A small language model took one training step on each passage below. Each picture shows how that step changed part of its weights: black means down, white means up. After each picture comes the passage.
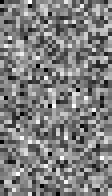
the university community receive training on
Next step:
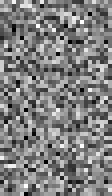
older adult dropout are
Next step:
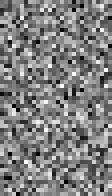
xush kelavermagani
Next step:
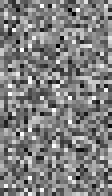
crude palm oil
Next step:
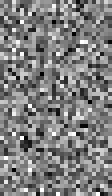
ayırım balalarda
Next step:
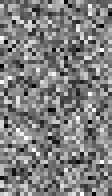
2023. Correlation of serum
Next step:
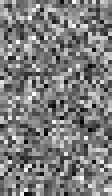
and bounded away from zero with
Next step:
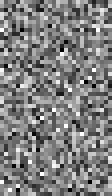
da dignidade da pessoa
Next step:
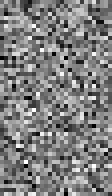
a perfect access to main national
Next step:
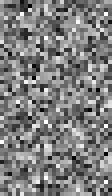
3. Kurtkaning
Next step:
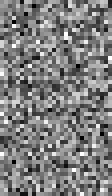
for Advanced Research Computing
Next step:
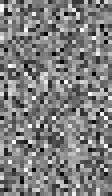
nelle scuole”;
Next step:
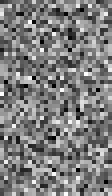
régióiban is
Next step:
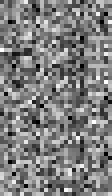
ABSTRACT This study examines
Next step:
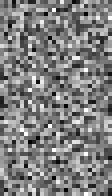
at maximum temperature is in the order of
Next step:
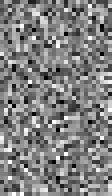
small, and so the effect on the phase
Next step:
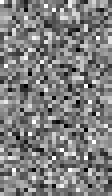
cabendo ao poder
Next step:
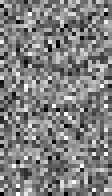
P., & Cuiru,
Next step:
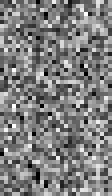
analyses performed by SPSS.
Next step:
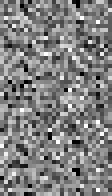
a survey measuring photometric
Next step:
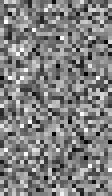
Eyji Mano.
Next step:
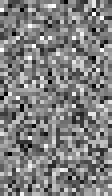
maqbul yechim
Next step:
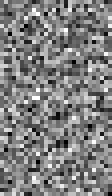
'the, that' and the
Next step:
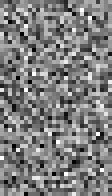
using coincidence data, since there was
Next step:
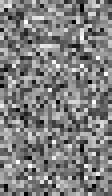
gʻoyaviy estetik
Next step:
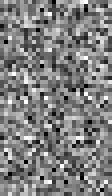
6 subescalas, dentre
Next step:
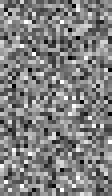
em grupo ajuda os
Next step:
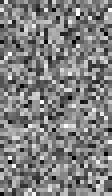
V_s (V), Source
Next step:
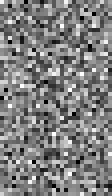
most of them either exhibiting a
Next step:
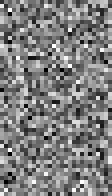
several market concepts. In the
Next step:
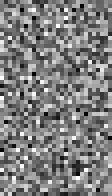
better understanding of the important issues for
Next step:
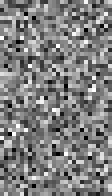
for different taper-cavity
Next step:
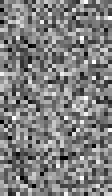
for non-invasive
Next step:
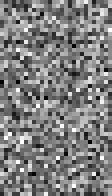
O paciente também
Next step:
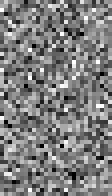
yuqori haroratda
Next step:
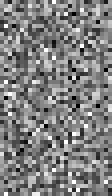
shown in structure of hopeaphenol
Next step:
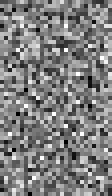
two alternative implementations of the same
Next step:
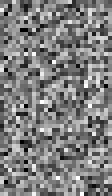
(i.e. digits:=
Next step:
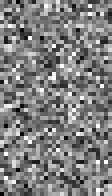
de chiffres exacts mais
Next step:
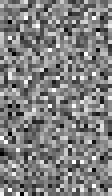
self-efficacy is formed through
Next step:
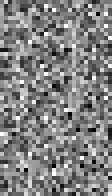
and other countries. Key
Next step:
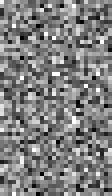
and intermittency in the
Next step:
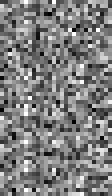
Table 5). Figure 7 a):
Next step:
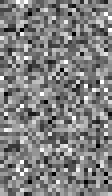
the Creating Truth Ecological
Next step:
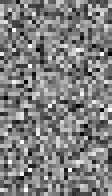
relationship between health literacy and oral
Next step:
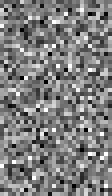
OR “municipal
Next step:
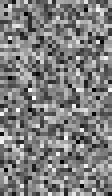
the faces with $A$ area.
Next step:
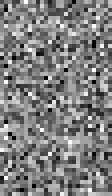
exhibit analogous correlations between
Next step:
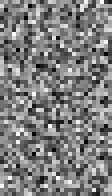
repeated until a total of
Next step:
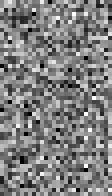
the socio-pedagogical
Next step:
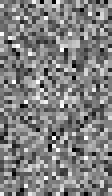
ta'lim tizimining
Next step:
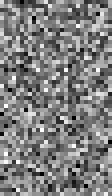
given by the European Union to
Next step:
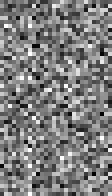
time versus parameter size for selected
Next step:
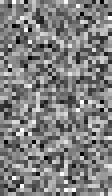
the strongest level of distrust being
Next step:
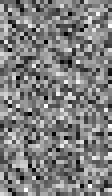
emission modulation and therefore to the
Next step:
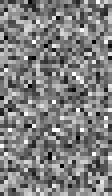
National Laboratory for High
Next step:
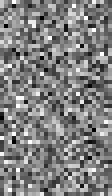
defined the separate figurative dominants
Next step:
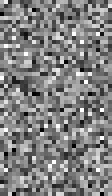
E-book. ISBN
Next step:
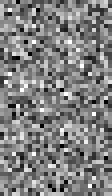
his/her click history within the
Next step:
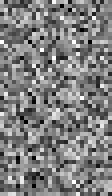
m(h) \sim h + A
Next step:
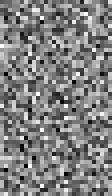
for linearity, accuracy, and
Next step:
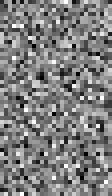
well as the results of our seasonal
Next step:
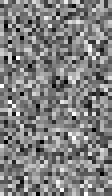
ground-state levels and a finite positive
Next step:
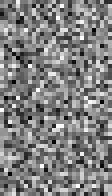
parity-shifted, or
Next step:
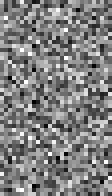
time high in case of camel
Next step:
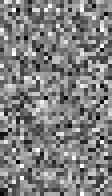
Quyidagi ikki
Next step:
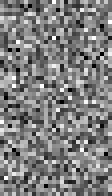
care and comment about. Table
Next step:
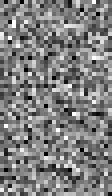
this is the first controllable generation
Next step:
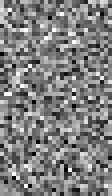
connection between how an employee's
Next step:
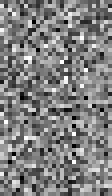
significantly to morbidity and
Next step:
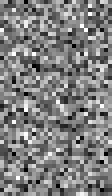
Djemchid et des
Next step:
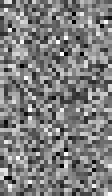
collection of the Rev. F.
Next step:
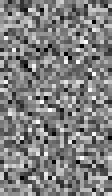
and vanishes with the increasing length
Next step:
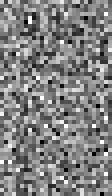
Capital Management продала
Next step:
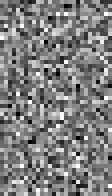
$, $G$ is the
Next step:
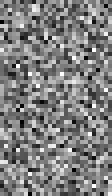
and the central issue is the
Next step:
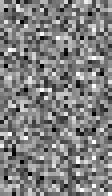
parte das vivências
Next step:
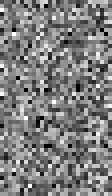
\affiliation{Department of
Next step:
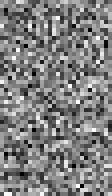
the machine learned model managing
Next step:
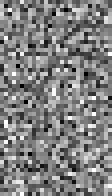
very beginning in the characteristics
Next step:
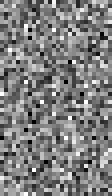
42±1.7 respectively.
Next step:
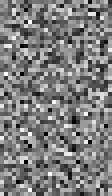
Cancelariei de
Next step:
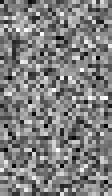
a high percentage of emotional
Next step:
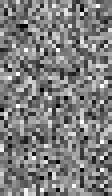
da ova biblioteka
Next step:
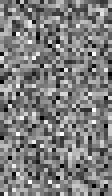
yang berpotensi ikut
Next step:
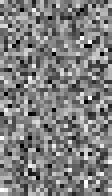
kinetic theory. However, the peak
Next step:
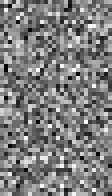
the role of valuing agent,
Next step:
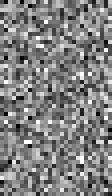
// Журнал
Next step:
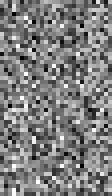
Bruna T. A.²;
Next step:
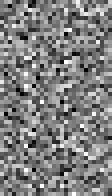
the particle charge, mass, and energy from
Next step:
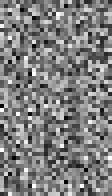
changes, of the magnitude
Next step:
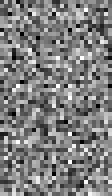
data, including extensive historical
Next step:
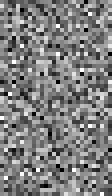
perception is another particularly
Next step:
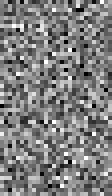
and performs backups over these
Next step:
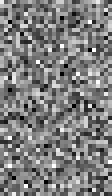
was described by stable model dependent on
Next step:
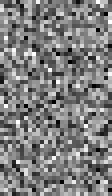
sample size was decided. Not
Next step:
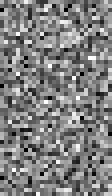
"Analysis: Forecasting
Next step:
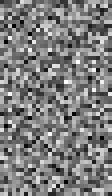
partly for health reasons and
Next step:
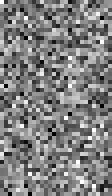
entanglement by mapping the
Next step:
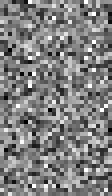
fournisseur et le client,
